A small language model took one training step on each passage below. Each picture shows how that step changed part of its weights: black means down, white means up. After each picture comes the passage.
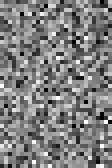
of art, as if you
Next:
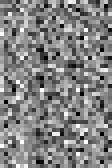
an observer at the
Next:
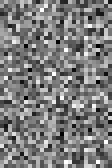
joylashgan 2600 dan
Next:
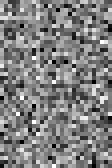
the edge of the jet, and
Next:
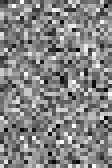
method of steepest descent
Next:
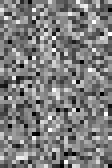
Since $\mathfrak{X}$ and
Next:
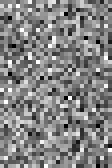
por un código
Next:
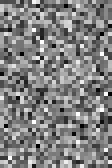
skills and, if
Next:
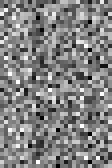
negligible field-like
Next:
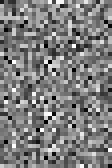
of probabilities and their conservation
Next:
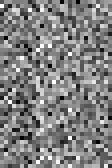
Koloszuk é
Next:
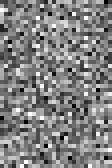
in a Gall projection with
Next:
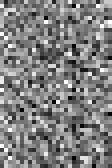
for discussing the behaviors of
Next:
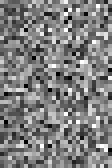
} \caption{Equilibrium
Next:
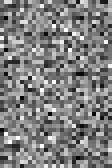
mg și tab.
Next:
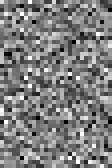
Note the gap is closed by bulk
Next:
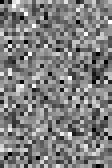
common of these artifacts
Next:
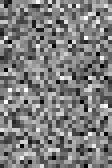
light of $\Gamma$ in
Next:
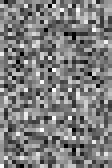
focus on the estimation of the parameters
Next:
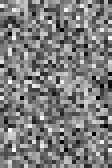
ortib boruvchi
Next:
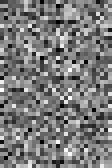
different scenarios are investigated to
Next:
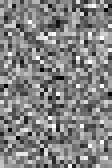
large-scale spectroscopic
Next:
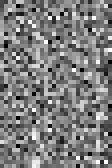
and Tschinkel's result
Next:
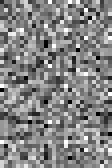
vanishes. Each other QED graph
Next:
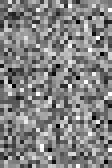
lagi memelihara
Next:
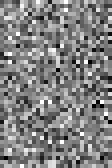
muchos países.
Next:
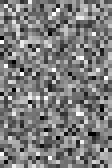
\textcolor{red}{It is
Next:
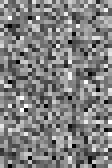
for Scientific Research Grant
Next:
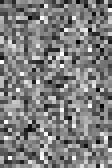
changes are made in spacing
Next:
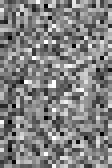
o'z burch va
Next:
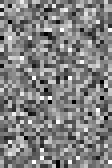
marka hizmeti
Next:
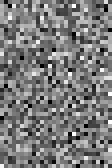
the planet from its mean
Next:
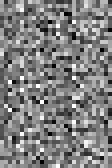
the photomultiplier
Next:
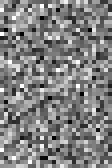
an H-matrix,}
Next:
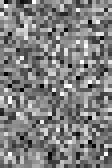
also ceased printing
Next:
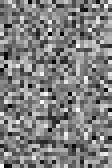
same time, the report mentions
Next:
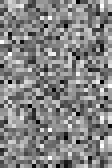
residuais neste
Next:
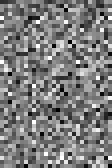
populated by stars which are in
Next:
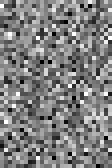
be obtained if, in quantum
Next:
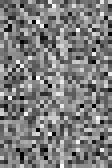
(see above). The term
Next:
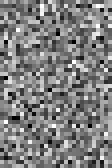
The proof is complete. \qed
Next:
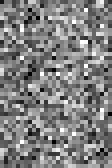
der Erreichung des
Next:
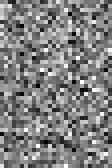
for any of the following dimension
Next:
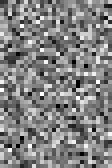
determines this invariant for any compact
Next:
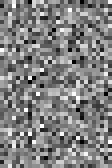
higher degree of nonlinearity. In
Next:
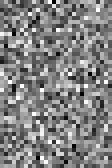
an amusing, though
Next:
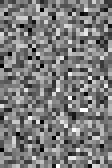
and in the case of semigroup generators
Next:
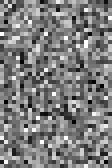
us to obtain the edges of the
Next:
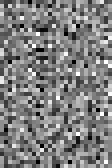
that the entropy computed this way
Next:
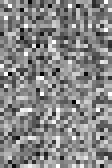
memori EEPROM
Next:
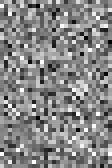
Last zu fallen.
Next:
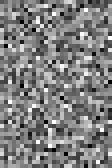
de búsquedas
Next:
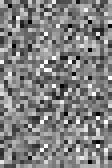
yangi fe'lni
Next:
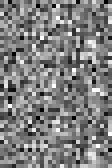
Here we also have: $
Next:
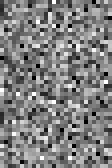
(\pi)$ by a piece
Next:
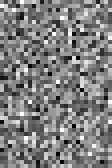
ob'ektning belgi
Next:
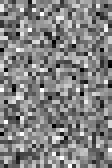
an anderer Stelle
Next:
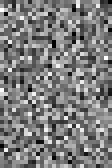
and each minimal leading term in the
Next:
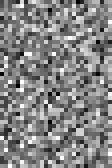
o‘rta ta‘lim
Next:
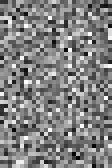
e econômicos.
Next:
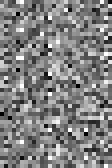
Math\'ematiques de
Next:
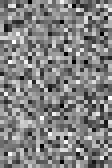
parameters. Its uncertainty is
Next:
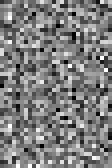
the change of material between elements.
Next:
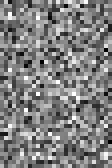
of the incoming data. In
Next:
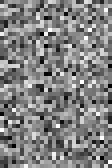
va bilim olishga
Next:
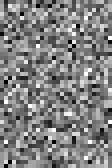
found that in our framework, a
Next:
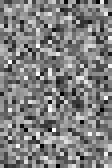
plotados para permitir
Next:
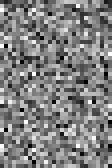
and a $\pt$ exponential for
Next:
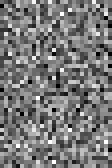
follows from (2.9).
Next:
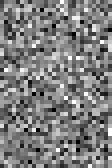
the $N=3$ case
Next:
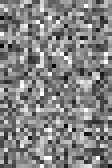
Síndrome de
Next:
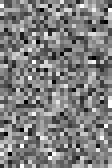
$G$ equvariant category;
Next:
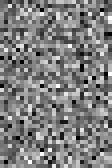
to apply Lemma $6$ from
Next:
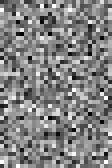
of Brownian motion.
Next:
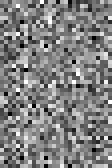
Regionales (CAR),
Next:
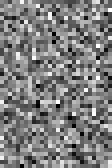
code for the dependencies required
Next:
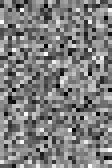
G_2)$--action on
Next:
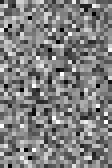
half-life was also
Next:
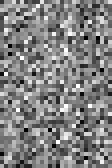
que la pieza que se
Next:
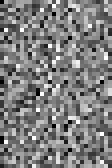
angin mengarah pada
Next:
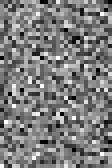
to the ground state as the
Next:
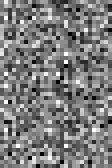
the corresponding measurement will provide its
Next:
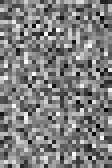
allows one to also measure a small
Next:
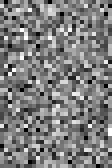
surface states in $xz$
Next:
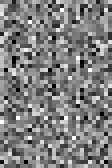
can give an estimation of each
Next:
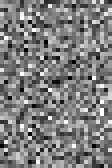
properly described in the basis
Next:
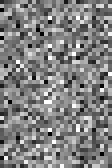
(é possível que esta
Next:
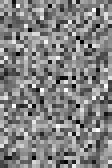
second which just fails to be
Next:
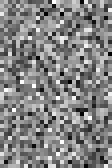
de recuperação,
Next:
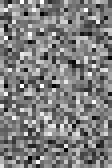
the laser rate equations are well
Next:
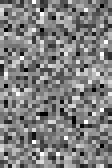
good position, and, if the
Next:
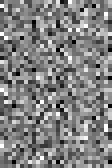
bilan ma’lum darajada
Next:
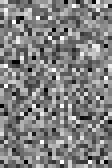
systems of equations}. \newblock
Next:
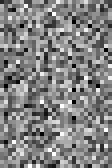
of corner states on the
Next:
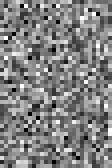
vector space of $m \times
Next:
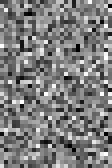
squares) fitting of the
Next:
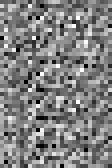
sua vez, é possível
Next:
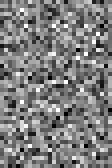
tatmin olarak iki
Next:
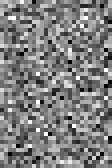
of the cone spanned by
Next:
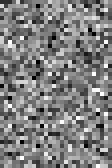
contingency coefficient indicates that we
